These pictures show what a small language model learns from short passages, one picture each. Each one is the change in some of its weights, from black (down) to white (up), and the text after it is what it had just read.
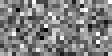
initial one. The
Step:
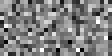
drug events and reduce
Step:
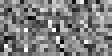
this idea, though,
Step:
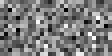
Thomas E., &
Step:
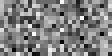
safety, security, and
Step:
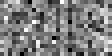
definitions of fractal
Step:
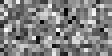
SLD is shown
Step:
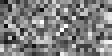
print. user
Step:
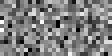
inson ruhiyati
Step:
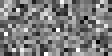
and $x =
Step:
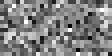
enviando los
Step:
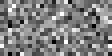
iniciado em
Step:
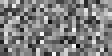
ground one day after
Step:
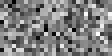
associated natural disasters
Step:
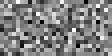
National Natural Science
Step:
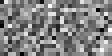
graph theory based channel
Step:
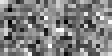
a well known example of
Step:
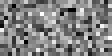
we obtained the same results
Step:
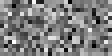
reduced continuously in the
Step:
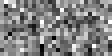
unsuitable for
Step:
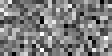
to the distance x from
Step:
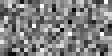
distances (z
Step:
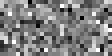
chest organs
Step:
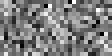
of family in society and
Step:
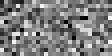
= \left\langle
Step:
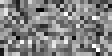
peoples are studied
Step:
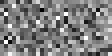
locally. The latter
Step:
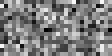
Cultura y
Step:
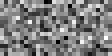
line). b) The
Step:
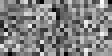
best fitting model for our
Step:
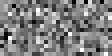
fault located at
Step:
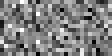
207 Recently,
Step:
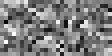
Square, 1,
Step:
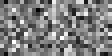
enter stand 3.
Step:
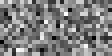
melekat pada
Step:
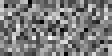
culture de performance et de
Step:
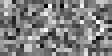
of mean vertical velocity
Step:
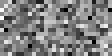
with the following structure:
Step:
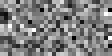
data gathered
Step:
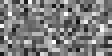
linfocitos T
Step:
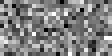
output scores are also
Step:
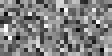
outbreak, along
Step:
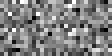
предмету и
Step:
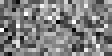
be findable and
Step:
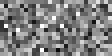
Linguagem e a
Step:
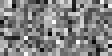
has been published in
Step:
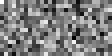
receive cash by
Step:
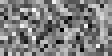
the repellor and
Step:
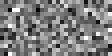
Agni. The
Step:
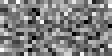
клиник синов
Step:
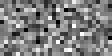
Xe was still present
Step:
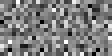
- Suber P
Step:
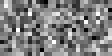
regarding their rights.
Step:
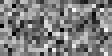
vector orientation is defined
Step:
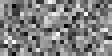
expression sounds like the
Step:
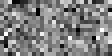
Additionally, each SM is
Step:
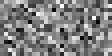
Ash value,
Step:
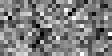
ever since they first
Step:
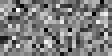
and dynamic behaviour of
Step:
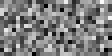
level of water acidity
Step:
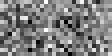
both the tonic and
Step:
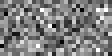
de uso do smartphone
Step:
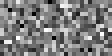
tizimi –
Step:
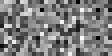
circuit test device at the
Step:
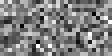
as a result of
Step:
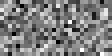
and an exponential deviation can
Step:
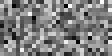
changes are now recognized
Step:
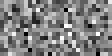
min. Three
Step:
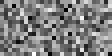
populações, com
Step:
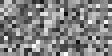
with FWHM
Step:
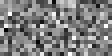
fruit girth
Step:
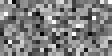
in aqueous
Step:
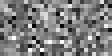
the stream lines of the
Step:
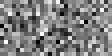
nuclear gluon
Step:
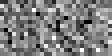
se comunica com o
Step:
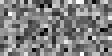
oshiriladi; -
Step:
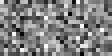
follow the original melody
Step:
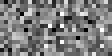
federal y el
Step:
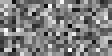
of a new generation of
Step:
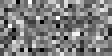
em vinagres
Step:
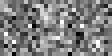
the scientific community and the
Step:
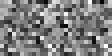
based on the adopted
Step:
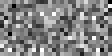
we have been conducting
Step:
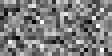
dars jarayonida
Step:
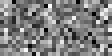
of the stack in
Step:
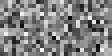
solution to the gap equations
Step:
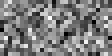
for 10 min and then
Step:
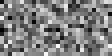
Caracterização dos
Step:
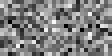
a minimal initial set of
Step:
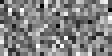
tópicos de
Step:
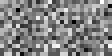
% extra skip
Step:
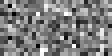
ve kablosuz
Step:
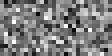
light that reaches the
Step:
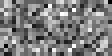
of time is called
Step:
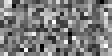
is used to interpret
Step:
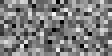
If TCV <
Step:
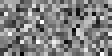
Feynman diagrams,
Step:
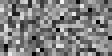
displaced migrants with enterprise
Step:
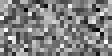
on these data. Two
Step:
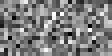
$X$ of
